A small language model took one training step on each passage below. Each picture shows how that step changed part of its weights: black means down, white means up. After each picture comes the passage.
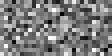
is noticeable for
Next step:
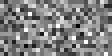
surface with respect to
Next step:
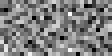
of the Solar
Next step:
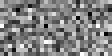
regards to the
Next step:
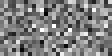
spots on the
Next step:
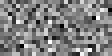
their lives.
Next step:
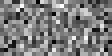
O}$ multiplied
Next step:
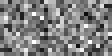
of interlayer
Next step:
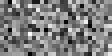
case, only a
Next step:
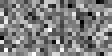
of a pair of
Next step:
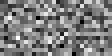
algebra is its
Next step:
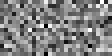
we turn to
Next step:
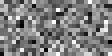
broad range of
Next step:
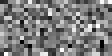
procedure is to
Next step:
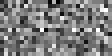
latter is expected
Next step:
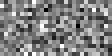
can be reduced to
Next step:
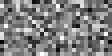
present this optimization model
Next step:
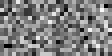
variable block
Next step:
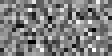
Car Following
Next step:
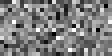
the electron propagation
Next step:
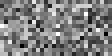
They consist of
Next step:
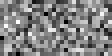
high pixel
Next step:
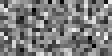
If this is a
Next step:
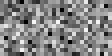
as well, but these
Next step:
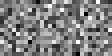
this. First,
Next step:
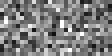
element for the
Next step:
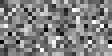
in position space
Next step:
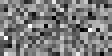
emission: in Figure 1
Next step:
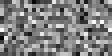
this paper, in a
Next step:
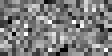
good approximation.
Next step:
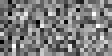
now. Such
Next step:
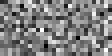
parametrization is
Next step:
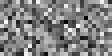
concepts through
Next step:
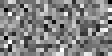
invariant mass of
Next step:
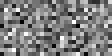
computing the
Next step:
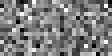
its extreme
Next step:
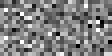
\rightarrow \infty$,
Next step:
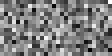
a starting point for
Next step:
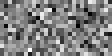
of division
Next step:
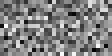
& r \end
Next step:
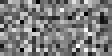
discussion is presented
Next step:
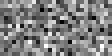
particles approaches a
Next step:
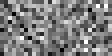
it becomes a
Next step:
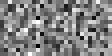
expressions composed
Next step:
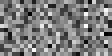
provide, for
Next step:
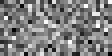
$S$ by
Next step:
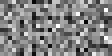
the above theory is that
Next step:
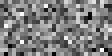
between P and AP
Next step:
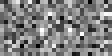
methods such as the
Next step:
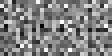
appreciate the
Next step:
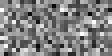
for the interesting
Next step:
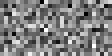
7. Out of
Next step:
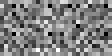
behavior of both
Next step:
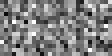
| I do not
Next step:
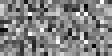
is convinced
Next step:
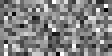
mixed orbital
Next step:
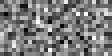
novel ISD
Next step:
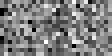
describe analytically one
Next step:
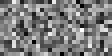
the cluster ICM
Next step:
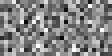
given by Eq.
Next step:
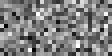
sample network traffic
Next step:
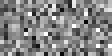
and achieves
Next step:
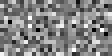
also done by
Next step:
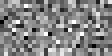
by the knowledge
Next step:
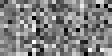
to locations,
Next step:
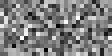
of the simulation
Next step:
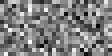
optical spectra;
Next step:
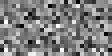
out of phase or,
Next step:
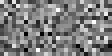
parameter values. This is
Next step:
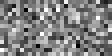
modified in such a
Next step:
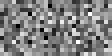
uneven across
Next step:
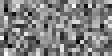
used as a measure of
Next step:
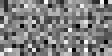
which has the lowest
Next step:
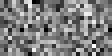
detailed analysis,
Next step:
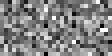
a cloud of
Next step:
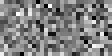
with great
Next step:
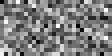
is indicated with a
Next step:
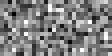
the pumping
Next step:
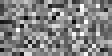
detectors based on
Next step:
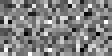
form of Eq.
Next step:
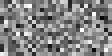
that the core
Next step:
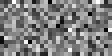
the general requirements
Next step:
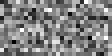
is represented as a
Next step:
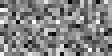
of dealing with
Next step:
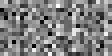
streams as
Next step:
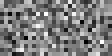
statistically. It
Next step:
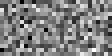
larger than masses of
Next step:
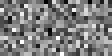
somewhat different
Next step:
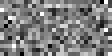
School of
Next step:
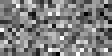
data. As for two
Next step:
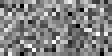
combination with the
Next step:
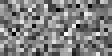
linear theories.
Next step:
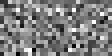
has one less electron
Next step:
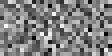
below) we consider a
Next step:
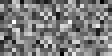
experiments measure the
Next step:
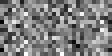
be critical if the
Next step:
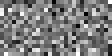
in MNRAS -
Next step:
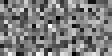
write this in a
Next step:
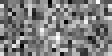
superclusters and
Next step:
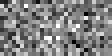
modify the
